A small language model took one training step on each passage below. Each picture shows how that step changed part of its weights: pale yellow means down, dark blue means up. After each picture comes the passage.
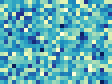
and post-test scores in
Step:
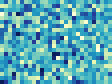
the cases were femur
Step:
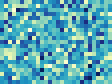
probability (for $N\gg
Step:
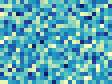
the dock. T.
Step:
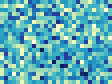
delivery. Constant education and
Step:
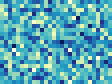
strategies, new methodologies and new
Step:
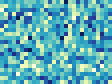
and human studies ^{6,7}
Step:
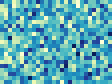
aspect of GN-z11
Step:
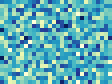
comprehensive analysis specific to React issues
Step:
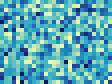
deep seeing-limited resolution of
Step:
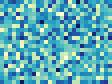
knots and representations.
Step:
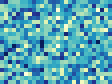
as shown in Table 5. The
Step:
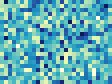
on a single large data structure.
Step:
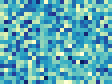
their analogue form for a digital
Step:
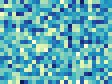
the matrix damage.
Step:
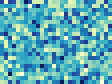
cubic terms. Experimental
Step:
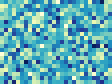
them are explained in the
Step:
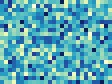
qualitative section covers the
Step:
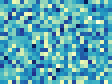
in co-designing the
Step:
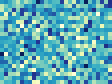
unbound timescale of the
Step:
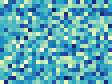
metal layers. The local deposition
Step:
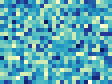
Surprisingly, we find
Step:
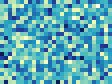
allows for the use of mature software
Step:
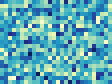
data that support the findings of this study
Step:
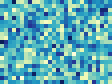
authors pose the seismic
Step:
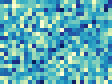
way we consider only the part of a
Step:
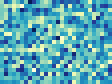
Specialists of Preschool
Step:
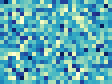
result, the pulse length at
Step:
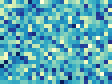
Screenshot. The
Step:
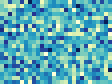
Ray \emph{et al.}
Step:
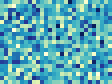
activate the Pr3+
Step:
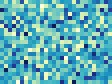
to effectively truncate the corresponding
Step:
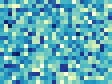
temperature scale. X. Deng et
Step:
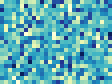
boundary conditions for the phonons.
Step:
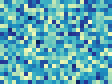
arrays to generate high output
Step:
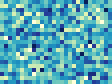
certainly warrants future exploration
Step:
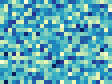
correspond to the use of the plasma
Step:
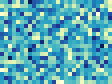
holomorphic one-form
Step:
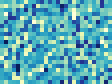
optimize the operation and
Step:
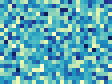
\caption{Variation of
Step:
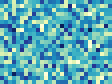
choice to represent the Hamiltonian consists of
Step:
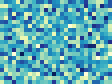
to promote the reaction possibly
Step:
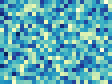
ABSTRACT A
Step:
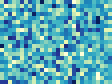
$\rho$ spectral function for
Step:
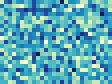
Collaborate with policy makers
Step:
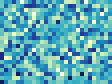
archives expenditure
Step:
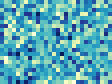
female teachers, in
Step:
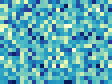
for 47.7% of all
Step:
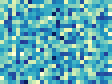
& Plane view \\ &
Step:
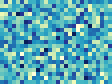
the time-dependent field, the
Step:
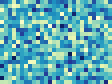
area of research with BLSR
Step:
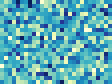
with a small group of singers.
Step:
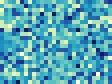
used to describe cascaded
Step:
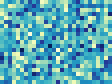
Ajaghaku ³
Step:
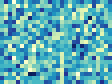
mean value is 0, and s was
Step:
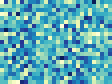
a dull type, which did
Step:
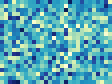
objectives of this research are as
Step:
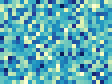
offer the option of
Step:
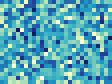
have to be implemented in accordance
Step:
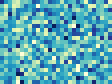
adults. **Conclusion:**
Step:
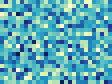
the resistance of a region, the
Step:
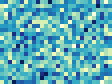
design of the turnstile and
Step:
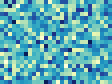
or 2.4 Gyr
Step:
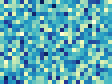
$\alpha_i$, we
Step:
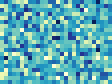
for this scenario. Our objective though
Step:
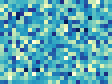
and then squared}: What
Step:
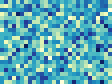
the data indicates that most of the
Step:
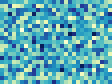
absorption component. As the
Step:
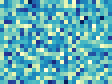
15 banks at a time,
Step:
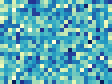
Atmakur Mandal,
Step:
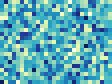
Eq. (9) under small
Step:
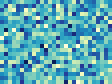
of the Nigerian Ports which
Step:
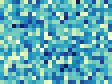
voisins. Chine et
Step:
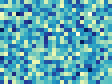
the presence of DCE)
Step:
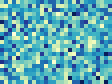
the PDE to multiple spatial
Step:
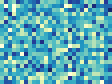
space. The data presented in this paper
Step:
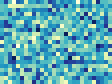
phase of the electron and hole
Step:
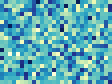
integrals in the right-hand
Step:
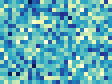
Technology, Tokyo
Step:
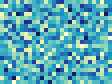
the upper and lower limits indicate rather
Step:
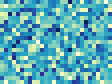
an ITN if it were
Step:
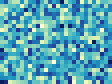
by Frieda is different from
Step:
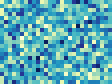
She is interested in electrical
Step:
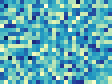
reinforced with K321
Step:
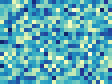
reported. In the following we
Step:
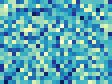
observations will have difficulties
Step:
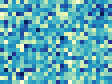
the potential of our sensor for
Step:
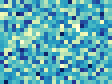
the service given by SharePoint
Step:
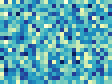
a moderating variable have a
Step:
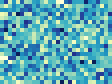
the following final result for the
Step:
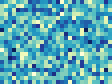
visual rhetors were male
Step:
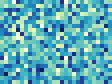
measurement the actual one-particle
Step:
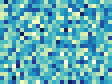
how many distinct points the AI
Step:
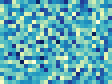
significant distortion, with largest
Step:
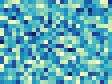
We now define the ordering of
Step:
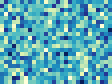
\sin\delta \quad
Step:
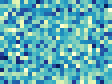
unlicensed band. In
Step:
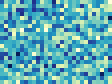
diplomacy. However,
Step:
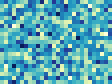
become sufficiently cool (T
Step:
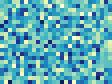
(MCAR) for the
